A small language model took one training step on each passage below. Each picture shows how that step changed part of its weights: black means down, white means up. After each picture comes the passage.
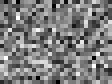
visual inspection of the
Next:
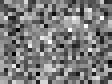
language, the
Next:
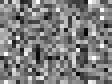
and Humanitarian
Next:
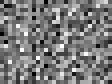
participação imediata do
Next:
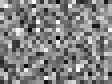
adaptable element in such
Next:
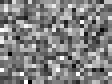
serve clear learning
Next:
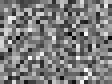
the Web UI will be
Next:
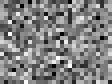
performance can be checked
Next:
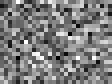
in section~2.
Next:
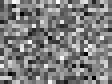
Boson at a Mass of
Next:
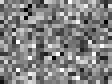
method was attempted for these
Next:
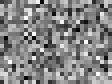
are presented in Figures 4c
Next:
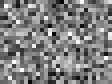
by using a cold air
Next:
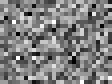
the filtered spectrum shows
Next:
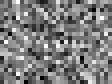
can accommodate up to
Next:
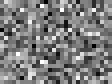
Tahlil shuni
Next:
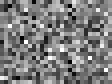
and to characterize their
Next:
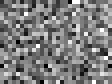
novel method for raw
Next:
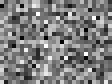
que forma essa
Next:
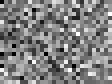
large-scale structures in
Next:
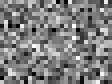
Cryst.\ Liq.\
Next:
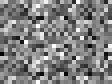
woord worden
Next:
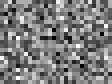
MI patient's group.
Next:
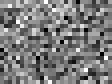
oson va yengil
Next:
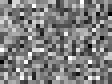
a participação, dois
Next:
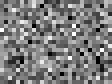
high computational cost, the
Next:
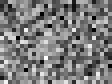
experiment, aged from 24
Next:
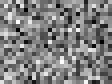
problems, and applying
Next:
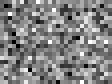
temperature dependence of their
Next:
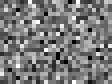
fatty liver
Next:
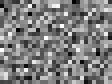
of photon time distributions
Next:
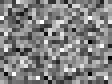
with the textbook and
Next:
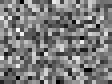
of minor scratches
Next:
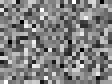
its reactivity and allows
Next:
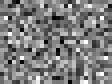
And Coatings
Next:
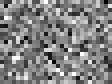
extended supergravities in
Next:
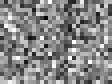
the hybridization between
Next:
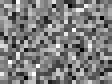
used for annealed
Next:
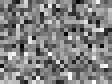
the normalization range in
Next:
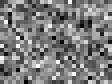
mulheres negras.
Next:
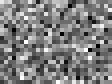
Our results have basic
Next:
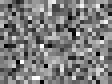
three parameters: the total number of
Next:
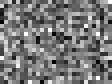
talqin qilish,
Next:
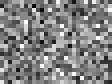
made important contributions in this
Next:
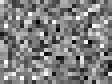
real human and a
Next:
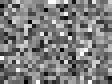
bulk. We define such
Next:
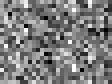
publication in Latin
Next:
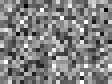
reaction was found to have taken
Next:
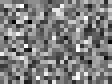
ORFs (Figure
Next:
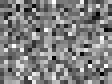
here. Meta and para
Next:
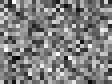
and (iii) the
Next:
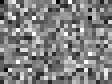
Baxt belgisi
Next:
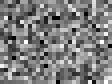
convenient choice is to
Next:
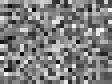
Native Hawaiian or
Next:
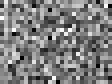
by more telescopes
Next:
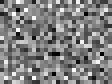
speed and cost
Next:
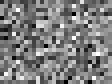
30 Microns
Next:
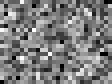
pratique car peu
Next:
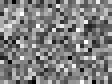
Open Innovation
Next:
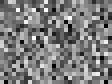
we extract all the
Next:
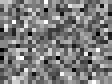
at night, glare,
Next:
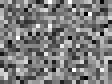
in paper I for the heat
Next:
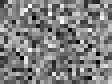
and a direct current
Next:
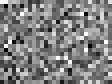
stored product beetles
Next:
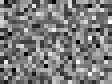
we discuss a new
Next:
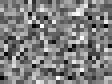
sought to increase their
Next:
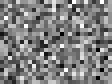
realism needs further
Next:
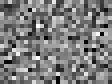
paper assess social implications
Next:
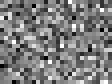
\epsilon_{i j}
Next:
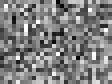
a search for individual
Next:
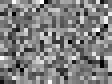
the worst case.
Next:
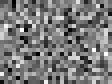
communicators. In the
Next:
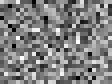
the truncation of which
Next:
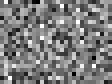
read and approved the
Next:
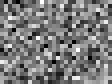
this statistically robust
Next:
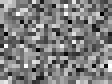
on free radicals,
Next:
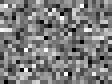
or slightly higher
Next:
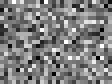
делится на
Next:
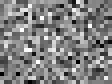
para otros en cambio
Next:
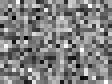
of the Logistic
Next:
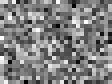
antiferromagnetic state.
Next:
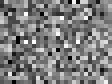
configurations which contain large
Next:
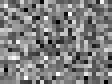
The article examines
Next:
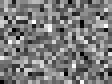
w/o VAE:}
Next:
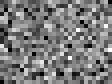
words, e. g.
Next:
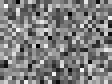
becomes along an open
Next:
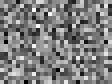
the NP couplings
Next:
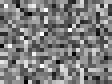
therefore, to this end,
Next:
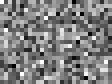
handling of the
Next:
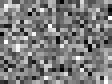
now just a click
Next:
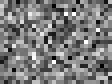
« des objectifs
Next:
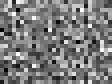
iar uneori
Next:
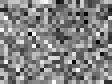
seen in a provided
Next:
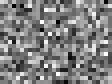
is the $(ij)$ block
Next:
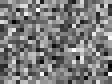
the age group of 61 to
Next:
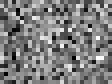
which the amplitude
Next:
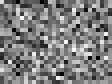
social experiences is to define
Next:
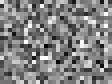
calculated as $\mu =
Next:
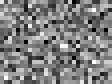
and interlayer exchange
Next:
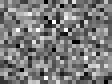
ko‘proq kitob
